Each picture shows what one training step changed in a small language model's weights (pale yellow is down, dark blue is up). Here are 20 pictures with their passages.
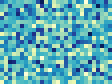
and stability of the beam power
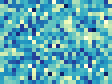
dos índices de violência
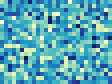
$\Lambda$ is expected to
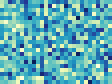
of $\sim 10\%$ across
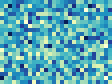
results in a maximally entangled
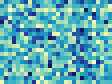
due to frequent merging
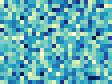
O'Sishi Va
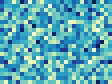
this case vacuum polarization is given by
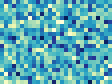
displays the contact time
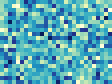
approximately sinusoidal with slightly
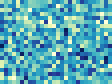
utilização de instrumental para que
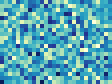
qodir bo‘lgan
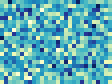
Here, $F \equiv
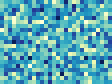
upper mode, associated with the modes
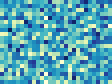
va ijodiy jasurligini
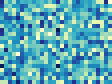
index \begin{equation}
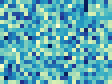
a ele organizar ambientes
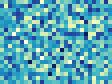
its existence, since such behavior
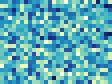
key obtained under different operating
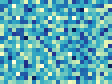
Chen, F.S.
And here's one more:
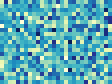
bo'lishib borishlari
